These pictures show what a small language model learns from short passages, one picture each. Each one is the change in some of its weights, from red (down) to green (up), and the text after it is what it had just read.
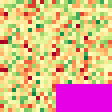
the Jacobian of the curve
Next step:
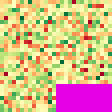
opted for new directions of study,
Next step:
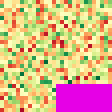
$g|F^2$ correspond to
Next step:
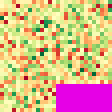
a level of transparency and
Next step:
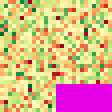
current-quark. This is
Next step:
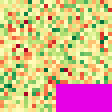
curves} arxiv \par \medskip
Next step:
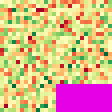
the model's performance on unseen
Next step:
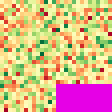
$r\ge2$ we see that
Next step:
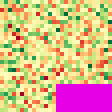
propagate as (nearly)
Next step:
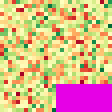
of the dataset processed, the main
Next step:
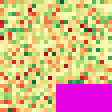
the self-weight of structural
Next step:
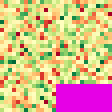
then by Proposition~\ref{es} we
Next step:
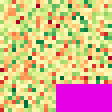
and in violation of EU
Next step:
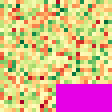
and $q$. The user supplied initial
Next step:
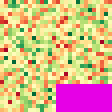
in meters. Serum
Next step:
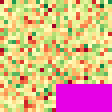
the solution in acetic acid
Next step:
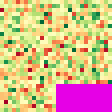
mean score of 3.55 and a standard
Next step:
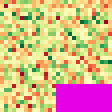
The em- ployment of the
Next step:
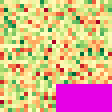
a unit in $\F_p$. This
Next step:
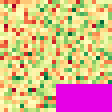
on Kontsevich's
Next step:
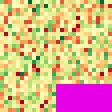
$\mathbb{K}$. The dimension of this
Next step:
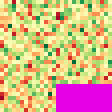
[12] and the extended
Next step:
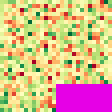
hip score (HHS). 17
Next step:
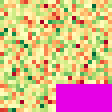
in the coefficients $c_n$. In
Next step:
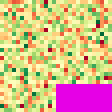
Chen, S. Du,
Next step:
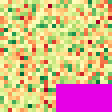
reforming (SMR) without
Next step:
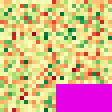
number of papers has grown
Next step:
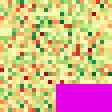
three academicians and one
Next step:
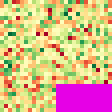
Universality is also embodied
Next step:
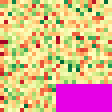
(3) H$\alpha$ equivalent
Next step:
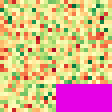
When the ambient space $\tilde
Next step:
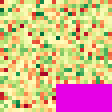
Hilbert space $\mathcal H^{\otimes
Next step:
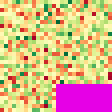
and interdisciplinarity;
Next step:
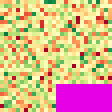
plane partitions under the distribution where the
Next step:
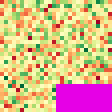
then both edges of~$C$
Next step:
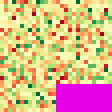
reformulating the query and
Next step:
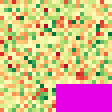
friction force serves as an
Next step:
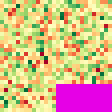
dB. It should be noted that
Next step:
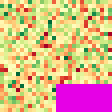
chains for $Z$, $C$
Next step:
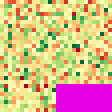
applies is limited by
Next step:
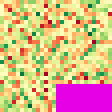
close the algebra. In this way, a
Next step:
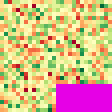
Antipyretic activity of
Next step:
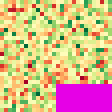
in the framework of the budget
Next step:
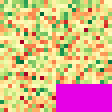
than one might choose using the classical stability
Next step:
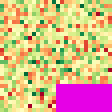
greater the parallel force generated.
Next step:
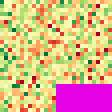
increase in volumes compared to the
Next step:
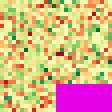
(g); and 5 mm
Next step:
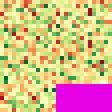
seamlessly exchanged between
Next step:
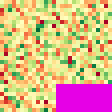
multi-wavelength emission from radiating
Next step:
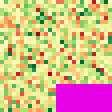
This research has conducted experiments for character
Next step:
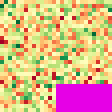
points on $\cpi$. This is done
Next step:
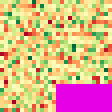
studiare lavoro quindi
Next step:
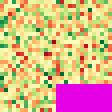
u\ ,\quad v\to
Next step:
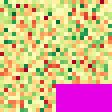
for various applications. Overall, the
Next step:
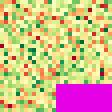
\] But if we tried to
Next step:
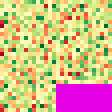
direct observation, interviews, and
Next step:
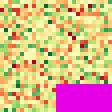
Poincar\'e continuation}
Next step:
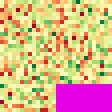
minerals (Fig. 4)
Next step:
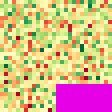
and interaction of family roles, the
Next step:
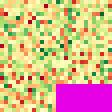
any $ x \iin G \setminus
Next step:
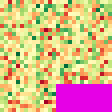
sample. Suppl. Fig. 1
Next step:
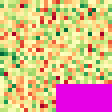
parameters are computed with the remaining list
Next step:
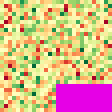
were classified as moderately
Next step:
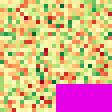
and longitudinal forms. 5.
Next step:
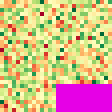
with the partner institute Gateway
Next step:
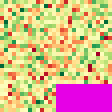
recent years. Among these
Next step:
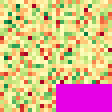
the connections in the normal bundle,
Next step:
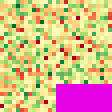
\dots, d_l\}$ is the
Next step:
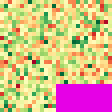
= \overline{f} \quad
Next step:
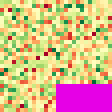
trigger a renormalisation group
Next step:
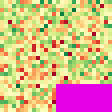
concept note and also different parts for the
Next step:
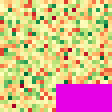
of its procedures, Tribalism
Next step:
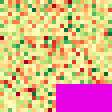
$\bu \in \bX$ is
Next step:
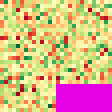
the vehicle is ahead
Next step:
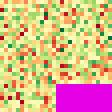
model. The cells are standard
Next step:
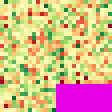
base model, updated energy data
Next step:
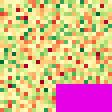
than existing ones mentioned in this
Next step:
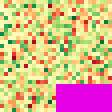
out that $ \phi$ is increasing on
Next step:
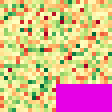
Proposition \ref{13} the ring
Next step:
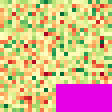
\remark Similarly to the case for
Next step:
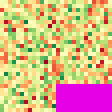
the difference is statistically significant and thus the
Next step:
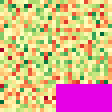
sets, i.e., that
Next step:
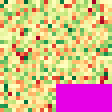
basic dynamical processes at work in a
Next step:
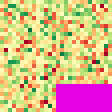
< b \textrm{ if } a
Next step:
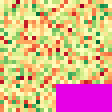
a larger number of sinks with smaller
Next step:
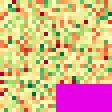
revealed that to an extent relationship
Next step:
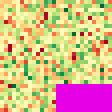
\ref{COCA2}, one
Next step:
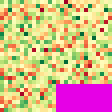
density, we need only to show
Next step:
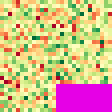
\theta_2 } \over
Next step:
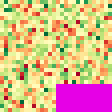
Conflict of interest: The authors
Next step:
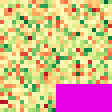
Seaport as the template
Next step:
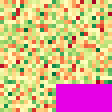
paper. In conclusion, an alternative
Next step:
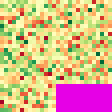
4 : 7-Dichloro
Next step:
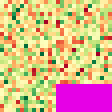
the VD controller.
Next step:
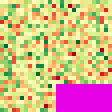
see also \cite{mapomme}).
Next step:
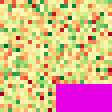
eigenvector is clearly periodic,
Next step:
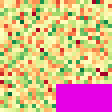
5]{[Wilking]} to
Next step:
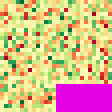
case no longer fits the theory
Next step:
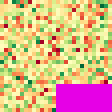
the results once the stage is started
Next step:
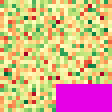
we will see that the existence of
